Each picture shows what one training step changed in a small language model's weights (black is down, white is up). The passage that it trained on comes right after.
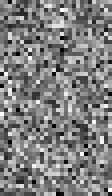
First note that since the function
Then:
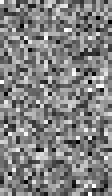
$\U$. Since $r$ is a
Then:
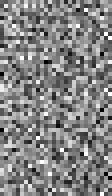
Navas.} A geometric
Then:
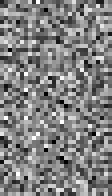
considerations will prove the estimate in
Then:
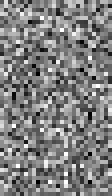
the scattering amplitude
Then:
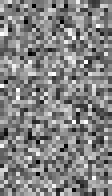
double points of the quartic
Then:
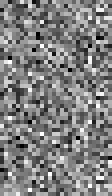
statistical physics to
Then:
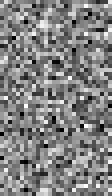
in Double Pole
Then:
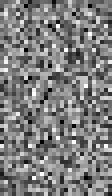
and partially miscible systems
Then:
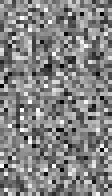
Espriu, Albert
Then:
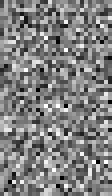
magnetic field lines threading the
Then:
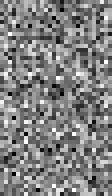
solution of the elliptic
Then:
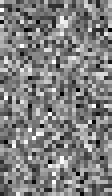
the predictor variable) can be shown
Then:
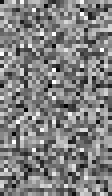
\bigskip We now show that the
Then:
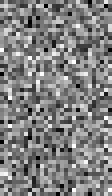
Fernando Barbero
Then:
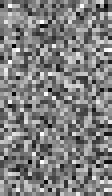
formulated in terms of physical masses
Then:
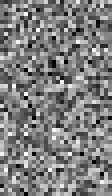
$T$ and adsorption
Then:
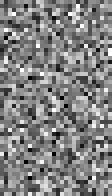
the minimum of brightness.
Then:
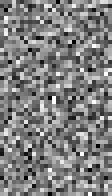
$H$. Since $k$ is
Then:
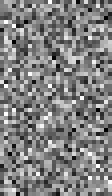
\ea \ese where the
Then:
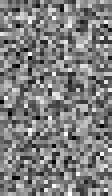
and smectic A liquid
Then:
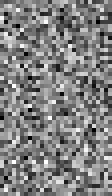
$x$ as short hand for
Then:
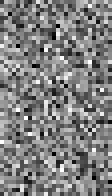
non-dimensionalisation) with the boundary
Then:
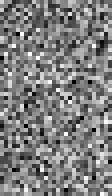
supported in $M\cap
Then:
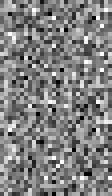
ending up in a 2-way
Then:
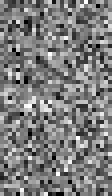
signal recorded on path
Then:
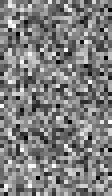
Elie, Fermanian and
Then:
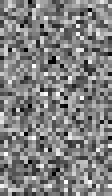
and resistivity.\\ Zero field
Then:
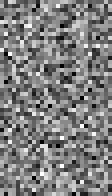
$g^n \bmod p$
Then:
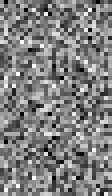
the proof are the construction of
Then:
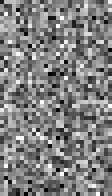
scheme for cooperative
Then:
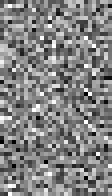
simulations to demonstrate the
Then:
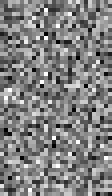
solutions, hereafter called
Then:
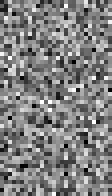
improved estimators.
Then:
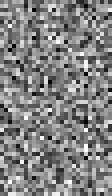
radiate a large --- sometimes even
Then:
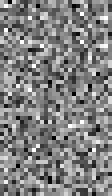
the formulation of Proposition 3 that
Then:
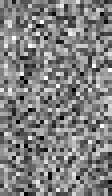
utility function (2) and one
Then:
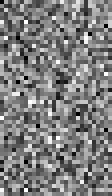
yet mentioned time
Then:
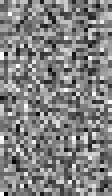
\begin{align} \left(
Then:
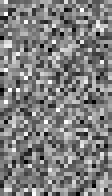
for selected values of $M$
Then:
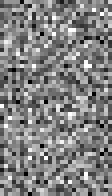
deriving the PPV, as he
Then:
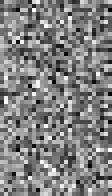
code handles fields on the
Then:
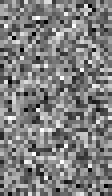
polymatroid and
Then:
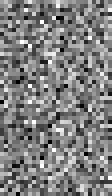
Springer New York,
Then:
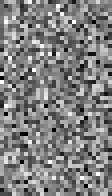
are also complex conjugates.
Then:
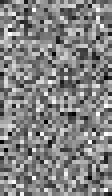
energy. In this paper we only consider
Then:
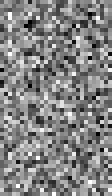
to the Lebesgue
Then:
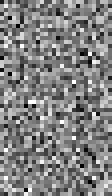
u \rangle e^{ikty}
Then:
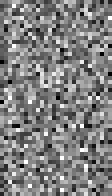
L\'evy measure satisfies
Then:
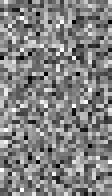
dipoles and magnetic field of
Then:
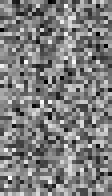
preliminary results. In section 3
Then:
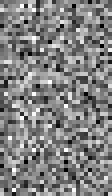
key during a short
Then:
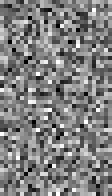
develop a thermodynamic
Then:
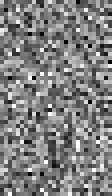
longer quantized in
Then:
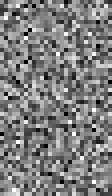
of sample autocovariances under
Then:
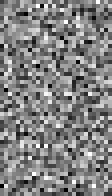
ReLU\\ \hline
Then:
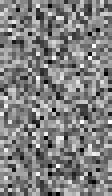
form. Boundary-value
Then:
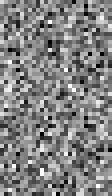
C_3 \cos \left(
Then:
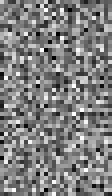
It would be nice to also
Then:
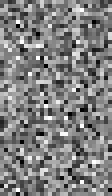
let $Z(\theta)\sim Normal
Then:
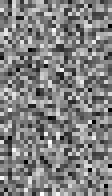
to the interpolation, the latter
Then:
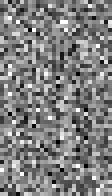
(QPC) acts as
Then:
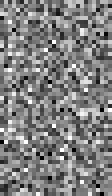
is completely independent of any gauge
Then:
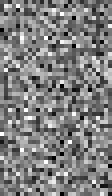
of $g$ must be maximized
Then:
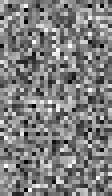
compatible with a wide
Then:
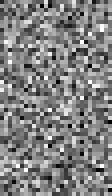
soft pion limit of the reaction
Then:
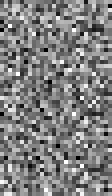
be developed for any nonlinear
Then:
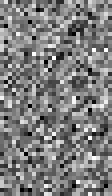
$\Delta $ is a discrete
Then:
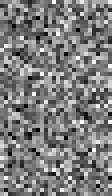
the time-to-event setting
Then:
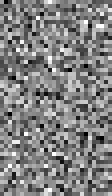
uniquely determined thus the
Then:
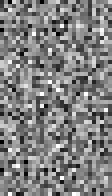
no final assignment within the
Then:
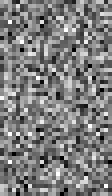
five orders of magnitude
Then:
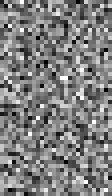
Let us conclude the paper by stating
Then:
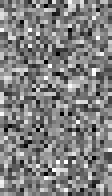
(\mbox{linear finite elements}):
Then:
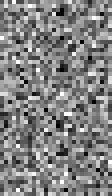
$4.2K$ and approach
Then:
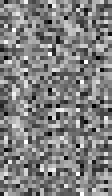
have been shown previously to be
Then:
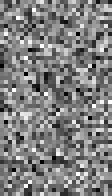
therefore we have $y = 0$.
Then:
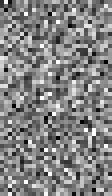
a finitely generated discrete
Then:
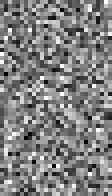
conjugacy classes of
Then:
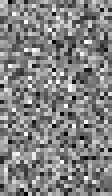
STMP droplets and
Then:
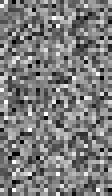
Cotangent Bundles}
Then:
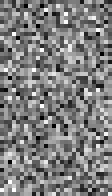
considerable heterogeneity in
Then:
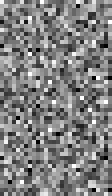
2, 3$ is the optical phase
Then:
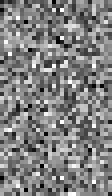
uniform applied electric
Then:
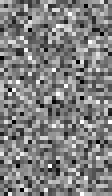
F-madogram can be estimated
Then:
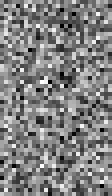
to affect this star.}
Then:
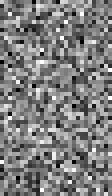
calculation of the Lyapunov
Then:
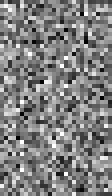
how to build the
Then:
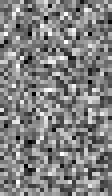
\ref{dxxd} and
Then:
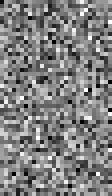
strong-field ionization and
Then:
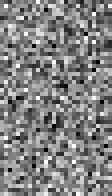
using (\ref{cond2}) we
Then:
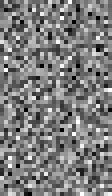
of this link is fully
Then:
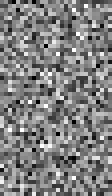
any solution with $u \ne 0$,
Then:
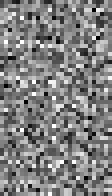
expressions presented in the previous
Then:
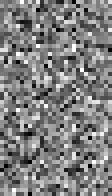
Let $\Delta^\gamma_u$ denote
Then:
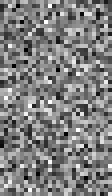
intended interpretation of those
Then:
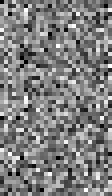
whose $L$-functions have
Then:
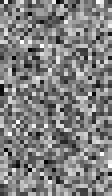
the resulting scheme is
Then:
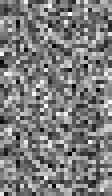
\end{cases} \]
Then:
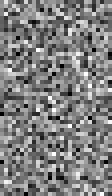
of classical and recent methods. A
